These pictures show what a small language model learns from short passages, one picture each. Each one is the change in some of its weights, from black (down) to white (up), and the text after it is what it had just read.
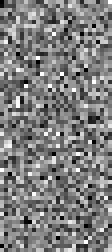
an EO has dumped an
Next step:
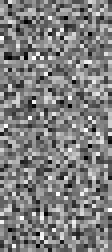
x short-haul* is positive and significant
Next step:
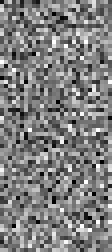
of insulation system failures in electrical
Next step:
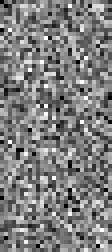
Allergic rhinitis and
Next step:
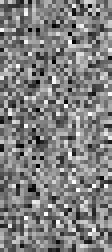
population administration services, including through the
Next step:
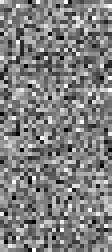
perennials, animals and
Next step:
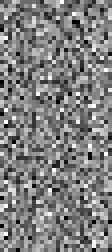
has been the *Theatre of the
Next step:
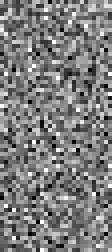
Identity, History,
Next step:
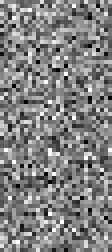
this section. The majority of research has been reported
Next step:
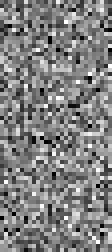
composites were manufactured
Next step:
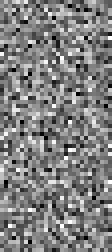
"Cross-Cultural Software
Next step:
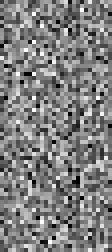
Zhai, Y., & Baran,
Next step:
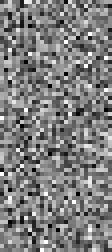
layer. As a result, we obtain a
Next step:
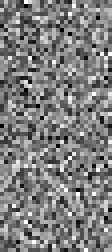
gap between scheduled maintenance.
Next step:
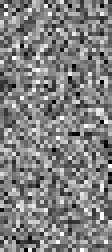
simultaneously optimizing total costs
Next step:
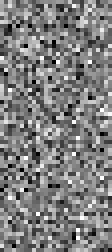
is based on the result of coefficient table
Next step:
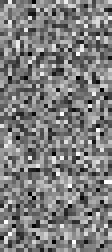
working electrode, a platinum
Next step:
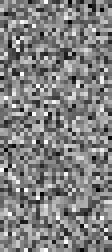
to prepare Parsi food. But
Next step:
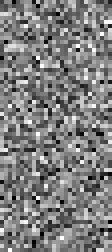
Mercey was invited to comment on
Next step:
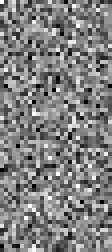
Drafts regulatory and legal
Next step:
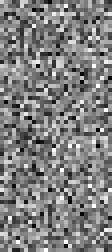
in case of rooftop farming.
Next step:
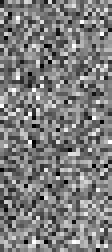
included in this study, of which 25
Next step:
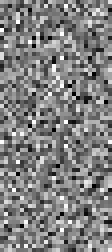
analyze and predict diabetes
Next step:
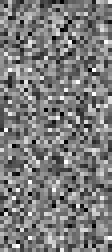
Project Goal Five years ago the
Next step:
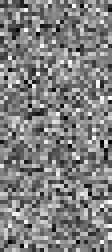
two distinct stages. The initial approach
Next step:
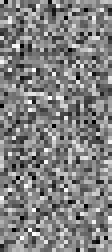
positive the homogeneity of multi choice
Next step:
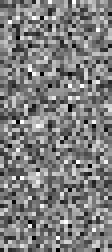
Assessment of Functioning
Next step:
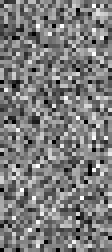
Table 2: Effect of the amount of
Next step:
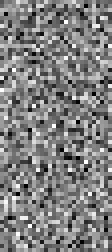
A compilation of test results is needed to
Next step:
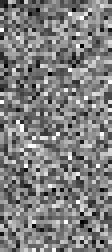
Hydrotropy - f) Use of
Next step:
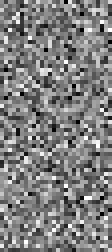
a certain task. This problem can be
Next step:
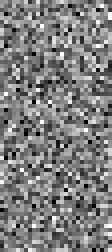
for smart antennas. The performance of
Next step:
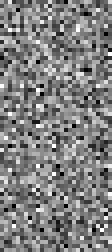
publicly shared and reuse is
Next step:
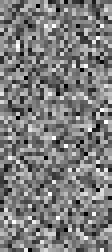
per attempt become stricter.
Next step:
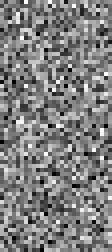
answer and document the positive results they
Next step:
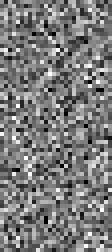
will be conservative and say that there is
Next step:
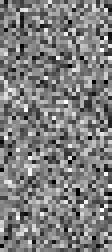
different factors. The first one discussed in the
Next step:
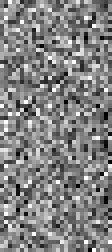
their worldly aspirations and this is
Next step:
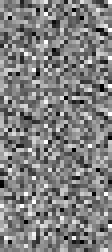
The defendant authorized some construction
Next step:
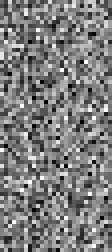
materials capable of exhibiting changes in their
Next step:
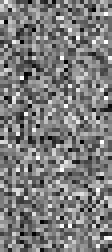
plant diversity in the Himalayas
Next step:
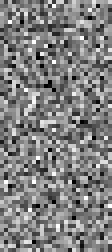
with the principles, strategies,
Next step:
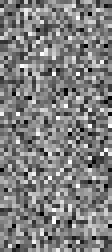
quality and promoting inclusive
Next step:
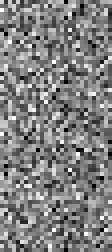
its source and accessibility this is where
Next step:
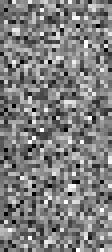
which presented the progress of tactical
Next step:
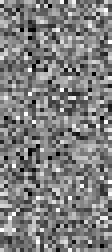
using a liquid nitrogen
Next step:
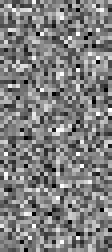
order to fully make the most use of the
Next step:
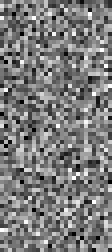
about equally strong, no other scars of
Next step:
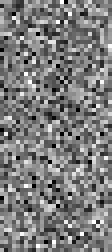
null hypothesis that the
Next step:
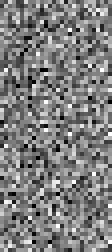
consistent reconstruction of the
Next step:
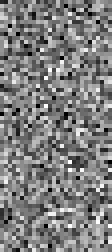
were tested against shoot and fruit
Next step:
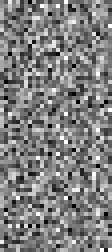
Japan's National Institute of
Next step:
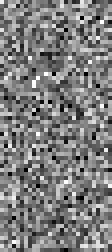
in these settings [1]. The full
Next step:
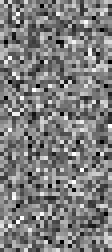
to introduce residential composters
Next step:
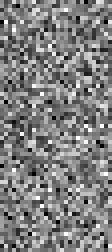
and established our own field station
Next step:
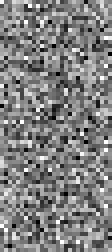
By using an online discussion tool such
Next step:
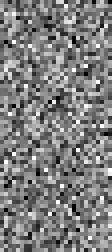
(SE) disposal area.
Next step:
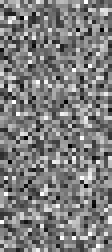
such as colour change, bubbling
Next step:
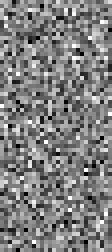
value Watching your diet is a
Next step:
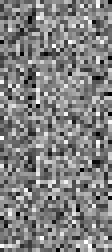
roxithromycin and its Cu
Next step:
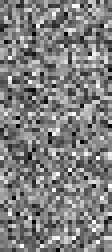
mechanical properties of the boiling treated
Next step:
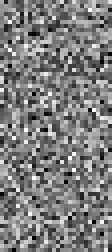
with explanation of method introduced by
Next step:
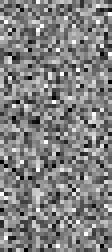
Effects of potassium bromide
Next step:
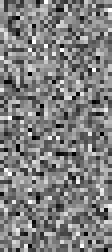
Research in context graph What if...
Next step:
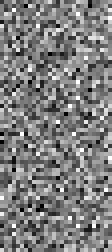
or without the British Empire,
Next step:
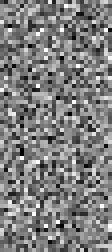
of data minimisation) Remote
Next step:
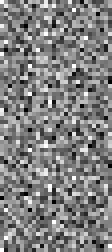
Dec Jan Feb Mar Apr
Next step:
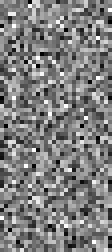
in facilitating personalized learning experiences
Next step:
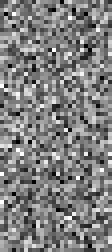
B. Review of the Experimental
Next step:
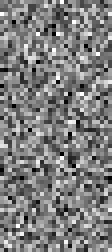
SC, short control; LC, long
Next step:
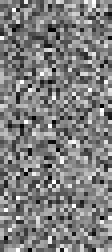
forces during the early fusion phase but
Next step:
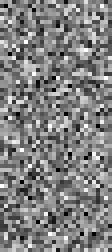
and it was found that their spread areas, development
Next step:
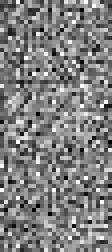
slaughtered within one week
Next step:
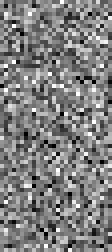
due to the chemical structure of the fatty
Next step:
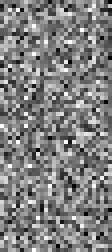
and death. If weight gain is
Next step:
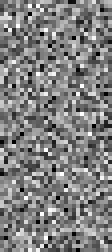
Note: The statements, opinions
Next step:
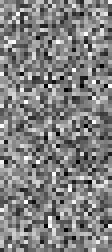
a quantitative methodological approach through the
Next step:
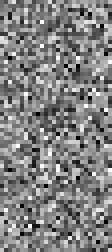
content. The results are shown in Table 1. Table
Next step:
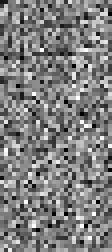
that these errors might occur, and
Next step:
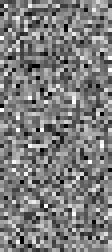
a determinant of adolescent
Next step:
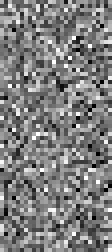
data transfer relieving no radio
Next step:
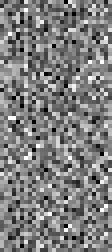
further process the data, the results from the previous
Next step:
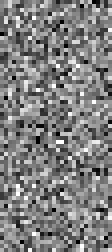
institutions are led by leaders with
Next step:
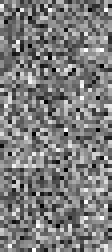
be expanded. This results in a
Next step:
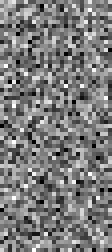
is reached (that is fine
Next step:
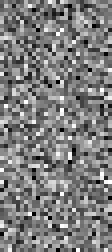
proportion of chloroacetone
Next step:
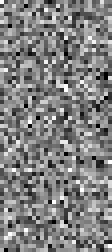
is presented for both Mode I and Mode
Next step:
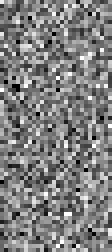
recovery of belowground communities has
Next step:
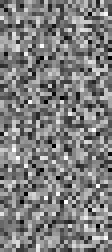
2.14 and 9.61 respectively. The
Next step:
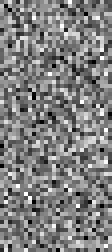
structure of the text. In Yali's
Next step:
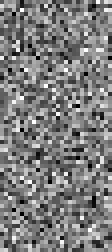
be able to simulate empathy through
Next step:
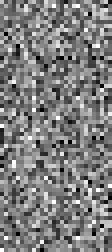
However, the effect on employee's performance at the
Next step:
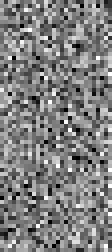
other words, the type of test does not
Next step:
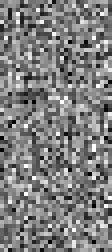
demonstrated that the outcomes of PLD
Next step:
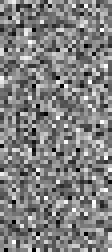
produced using a range of physical and chemical
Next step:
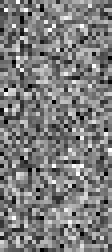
date. Considered weather factors
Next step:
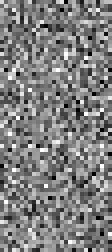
in which AI can provide a personal touch
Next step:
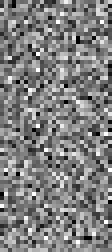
2023 and deepening technology and
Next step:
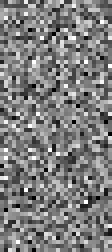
and increasingly creative industrial workforce
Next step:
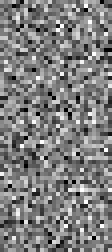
deploying them. Generally,
